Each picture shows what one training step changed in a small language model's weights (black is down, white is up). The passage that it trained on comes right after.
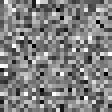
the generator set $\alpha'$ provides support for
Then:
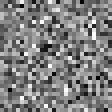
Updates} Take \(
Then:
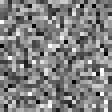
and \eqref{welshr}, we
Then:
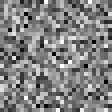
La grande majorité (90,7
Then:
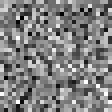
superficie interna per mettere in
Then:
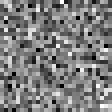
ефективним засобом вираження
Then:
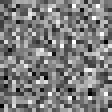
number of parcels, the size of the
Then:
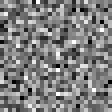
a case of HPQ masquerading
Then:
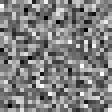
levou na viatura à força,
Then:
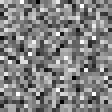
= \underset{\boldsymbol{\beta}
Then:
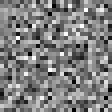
photons at 660 nm, which results
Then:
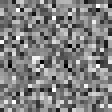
يطلب أمر
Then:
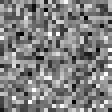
V_n$ equipped with a linear map
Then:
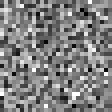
Ciarlet-Ne\v cas condition
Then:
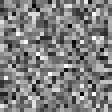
confiança e lealdade
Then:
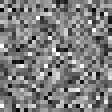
нього як стандарт,
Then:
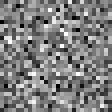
The characteristic function $\chi_{C_\eps}$
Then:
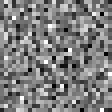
obtained by reduction of LaVO$_{4}$
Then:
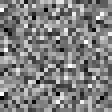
las normas mínimas de
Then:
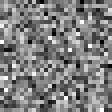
oshirish mumkin bo'lgani holda
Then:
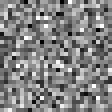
holatini boshidan kechirgan.
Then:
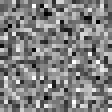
represent the intensities and the peak positions in
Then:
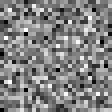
o direito de estudos em instituições
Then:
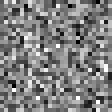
qizi, Vosiljonov
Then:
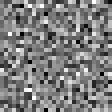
Bolalari aprelda voyaga
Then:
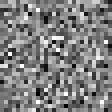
at all frequencies remains very close to that of
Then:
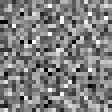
WAN cost reduction compared with state-
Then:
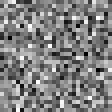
A combination of optical pump-probe measurements
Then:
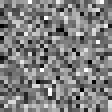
Gedisa. - Yurén,
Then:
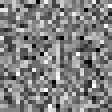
functions $r_n$, the constants
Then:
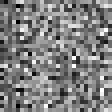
amounts to making a forecast
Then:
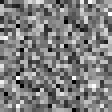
accelerated CME plasma on
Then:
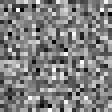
\in \mathcal{F}$ extends to
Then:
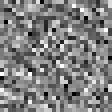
local e prática docente é essencial para
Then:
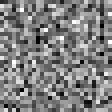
given some primary one, not some relation between observations
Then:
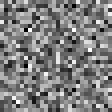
is a descendant of \( X \).
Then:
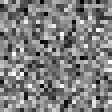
bo'lsak, bu so'z
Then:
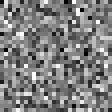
to $Y$ with the associated surrogate
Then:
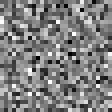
a_2a_1$. Using reflected
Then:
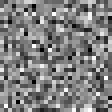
approach, inaccuracies in the DFT
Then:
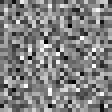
O ativismo judicial provoca
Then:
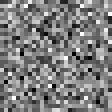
bridge, which can resonate and finally
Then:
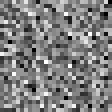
visą gyvenimą
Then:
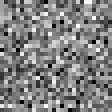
a procedure for controlling synapse formation
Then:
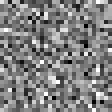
ambas posturas y establecer
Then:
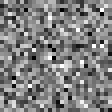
satisfying \begin{equation}\label{lip}
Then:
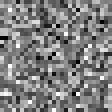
synthetic code while ensuring
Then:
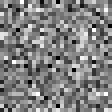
Andijon viloyatida o‘zbek
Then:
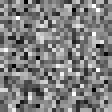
\bigl( \mu \mid \gamma )
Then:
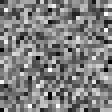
all efficient methods in statistical inference.
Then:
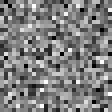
is elliptic. Therefore, the Standard
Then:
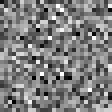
conditions définies par la présente
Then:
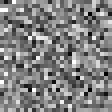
This family is described by a common solution of the
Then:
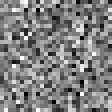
адаптуватися до змін
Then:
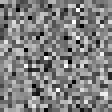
of symbolic algebra to compute the expectations and
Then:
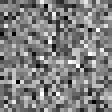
model is four times faster, we conclude that
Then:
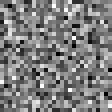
such as ESRF-II,
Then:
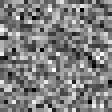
is the unit spatial vector normal to surfaces of constant
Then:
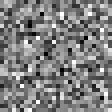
about 20--30 or better per resolution element.
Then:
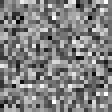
to the formation of an adlayer of
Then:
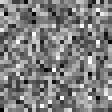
with the exception of the oldest and
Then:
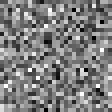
the uniformly moving charged ring (the ring
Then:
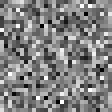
use node $i$. Clearly,
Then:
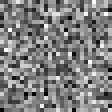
any $f$, we have a natural map $$
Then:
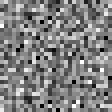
and the momentum of the armature
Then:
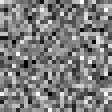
industry of the USSR in the
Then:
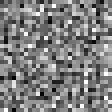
we get \be \label{prop6}
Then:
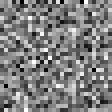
Assistent für Grammatik und
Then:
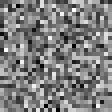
be a regular point of $\widetilde{A}$
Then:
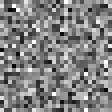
(z;q,\delta)$ must be equal
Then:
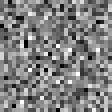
\begin{align*} |\Theta (r)|
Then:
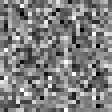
kolei Szlachciuk et
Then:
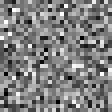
probability generating function for the type $i$ individual
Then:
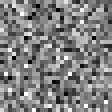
if $ K_X\cong{\cal
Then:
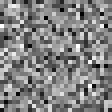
\begin{align} &\delta_{\rm
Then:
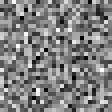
of the shape functions. \item In other
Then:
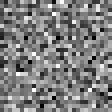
much relevant information as is available. \newpage
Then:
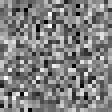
\actson G \times G$. By
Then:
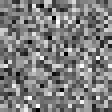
the optimal phases for the observers, such that
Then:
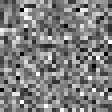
paid attention to them yet when we apply the
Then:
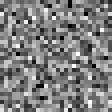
classical long GRB. In this case,
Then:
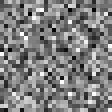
энергия билан
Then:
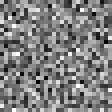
region II. In this case, both the bulk
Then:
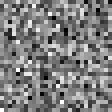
три человека –
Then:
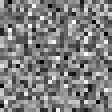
We thus need to explain why we will be
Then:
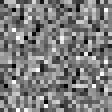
free energies. \end{abstract}
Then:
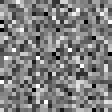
– Тошкент: “Фан”
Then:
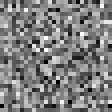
commercial FaaS platforms and scales
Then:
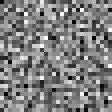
any lift $\psi$ to normal form.
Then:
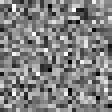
low and high frequencies noises and the
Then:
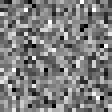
and Prevention" (CDC,
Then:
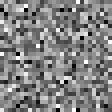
condition to impose. The singularities that are
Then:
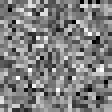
O'ynovchilarning maqsadga
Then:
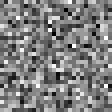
semantik tarkibi nihoyatda
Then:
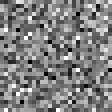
graph $G=(V,E)$ that
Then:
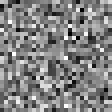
conormal sheaf of $\F$. In the case
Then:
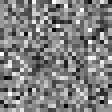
или сокрытия такого
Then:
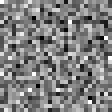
simulated by transforming $\rho$ after a
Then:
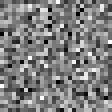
\boldsymbol{R}_+$ and $\rho
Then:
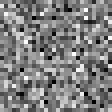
of De-Polignac formula} Let
